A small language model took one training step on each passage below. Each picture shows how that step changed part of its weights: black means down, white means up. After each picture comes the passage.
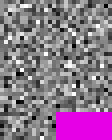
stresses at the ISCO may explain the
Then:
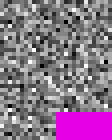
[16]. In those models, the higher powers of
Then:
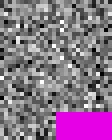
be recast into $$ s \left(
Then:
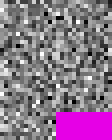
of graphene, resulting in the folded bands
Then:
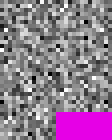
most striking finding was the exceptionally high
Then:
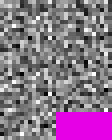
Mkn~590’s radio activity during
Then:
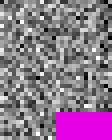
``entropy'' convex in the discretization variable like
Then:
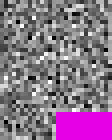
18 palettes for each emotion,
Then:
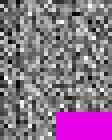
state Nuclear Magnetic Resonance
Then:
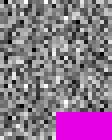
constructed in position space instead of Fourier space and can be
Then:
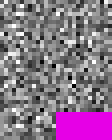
oxygen content can be well described by a universal
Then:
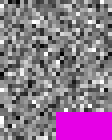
stable at least in hard-core boson models, it
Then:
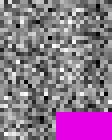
respect to \( \left\langle \cdot ,\cdot
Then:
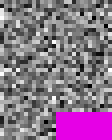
$$ \label{pre-Lie.thm}
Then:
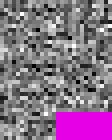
fonction de ${\bf u}'$. Ceci
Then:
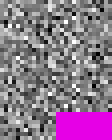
introduce the non-linear field self-interaction of
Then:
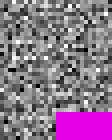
any point $C\in W_0$, there
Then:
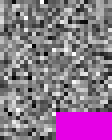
that the $H$-module $X_2$
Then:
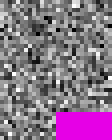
of $M$. One can easily find examples of
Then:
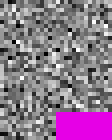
Pauli-Lubanski vector, ${\mathcal
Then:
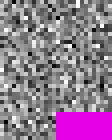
exclude the contribution of the one-particle correlation functions we
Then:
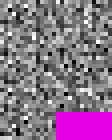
Industry and Energy(MOTIE)
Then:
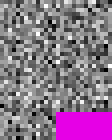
for $\apara$, showing that our methodology is robust
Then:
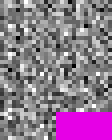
finite-sample properties of hypothesis tests associated with the various
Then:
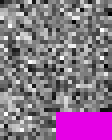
"Single Command Repair" proves critical
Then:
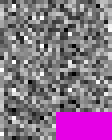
possible to identify a value of the Einstein angle
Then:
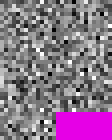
CA in the spreading (the applied potential is
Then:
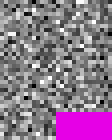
becomes magnetic where the 9-fold degenerate many-body
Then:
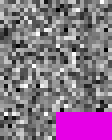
between the distribution of $X^{[t]}$ and
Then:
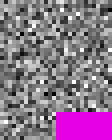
subset of $\C^n$. The simple disc formula
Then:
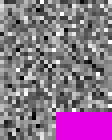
and it crosses with the calculated result (solid
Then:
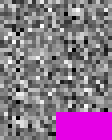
repeated for various inverter/load/line parameters
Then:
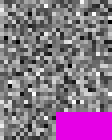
to direction. Even for $g=0$,
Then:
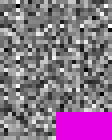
p(t_N) \end{array}
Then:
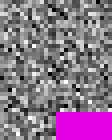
the work applied during a time $\tau$ or equivalently
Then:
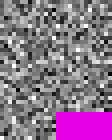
\label{ome} \end{equation} where
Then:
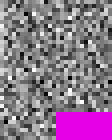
the divisor $\KK$ in four geometrically
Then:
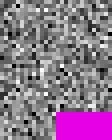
everything is localised at $m$; in particular
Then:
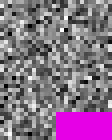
directed edge $uv$ of $C$, exactly
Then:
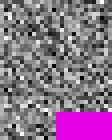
a \emph{gold standard signal}
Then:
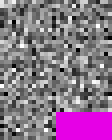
the action $S$ and seeking extrema
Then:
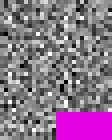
nodal set $Z(f)$ we
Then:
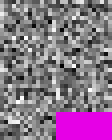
of a nucleus and the effect of viscosity
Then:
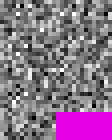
$c(k,\Lambda)$, which points to its
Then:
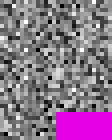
propagation of waves in random environment. According to the main
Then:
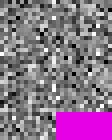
Fourier harmonics. The solid blue line shows their
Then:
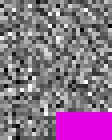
follows. In Section \ref{sec:reg},
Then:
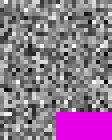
$G_j \preccurlyeq
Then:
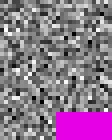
stars and binary black hole mergers. In these processes
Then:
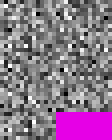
$b \notin \OO_F$, write
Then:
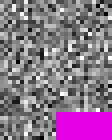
the term "hypertextual systems" to describe an
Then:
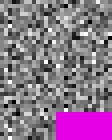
category theory as primitive structures. A virtual double category models
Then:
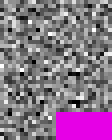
drops to around $0.015$. In
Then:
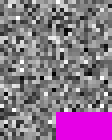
$\sx$ and $\sr$ are not
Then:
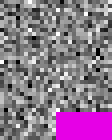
equation in $\Phi_{(\sigma,b)}$ that is
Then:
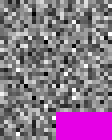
nowhere vanishing holomorphic function. Hence, different holomorphic data
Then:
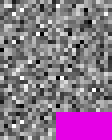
class different from either anisotropic contact force networks and
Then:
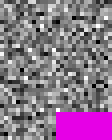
orbital occupancy, and on the strength of
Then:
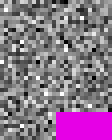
$a-b$ is proportional to $v$.
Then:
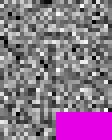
cycle skipping during the inversion process. Figure
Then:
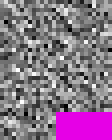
\end{thebibliography} \end{document}
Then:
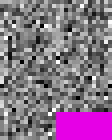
aspect of Texas hold'em, and thereby
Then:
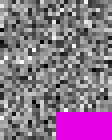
of large language models (LLMs),
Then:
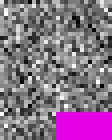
hence the first node dies out after less number of
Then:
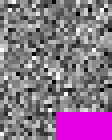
in two phases: first, the endorsement
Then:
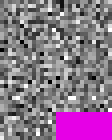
11B05. {\it Keywords and
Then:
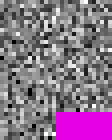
the laminar regime. Semi analytical and
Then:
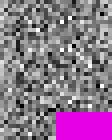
on in this paper, otherwise mentioned, we use the
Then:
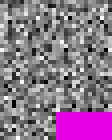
of agent negotiation teams is a
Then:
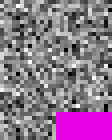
$$ Throughout the text, the accuracy of each
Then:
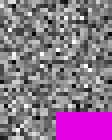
$x \tg v$, then the result follows
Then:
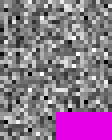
compute the sampling criterion, avoiding the use of
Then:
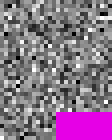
a steady state, as opposed to a passive
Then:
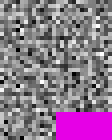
dimension in order to facilitate even higher
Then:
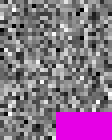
to FDMA and TDMA schemes. The
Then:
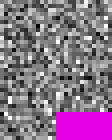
martini-B lattice. Nevertheless, these
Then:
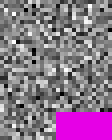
Von~Doenhoff, A., and
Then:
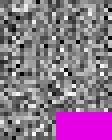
The bias in the fit efficiency is determined from the mean
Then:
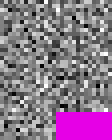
will accordingly increase. With diameter of the wire remains
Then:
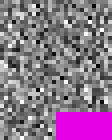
This often results in suboptimal patches being chosen,
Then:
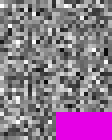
using 1000 samples generated in the symmetric phase at
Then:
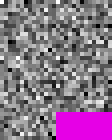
chiral symmetry breaking. The same is likely to be
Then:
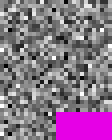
the hopping $t_{ij}$ between the two
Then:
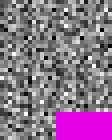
walk sideways along the bridge ends $y
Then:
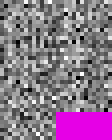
While we are writing the manuscript we
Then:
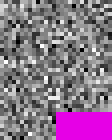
or jet flames in pairs or arrays the
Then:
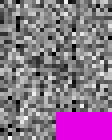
\medskip The paper is organized as follows. After
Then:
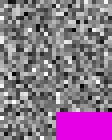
regime is still far from being complete. One strategy to
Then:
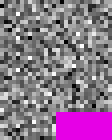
($i$ is the iteration index) with coefficient
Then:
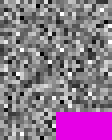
space, \begin{equation} \xi (\vec
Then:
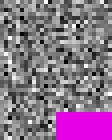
rewritten as \begin{eqnarray} Q &=&
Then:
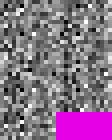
{\bibfnamefont {H.}~\bibnamefont {Kimura}},
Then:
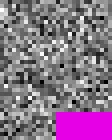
space. If we find a formula for the number of
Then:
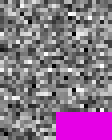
higher leverage increases portfolio sensitivity to
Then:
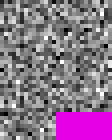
$\langle \! \langle w \rangle \!
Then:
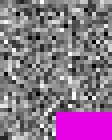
\node[draw, iteration3, rounded
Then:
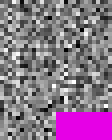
directly reach receiver $R_2$ via
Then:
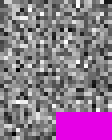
\section{The holomorphic gauge} We now make a
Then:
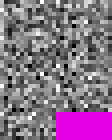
and a bias drain voltage but also by a
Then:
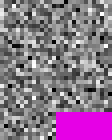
to the largest eigenvalue $\lambda_1$. The conditional
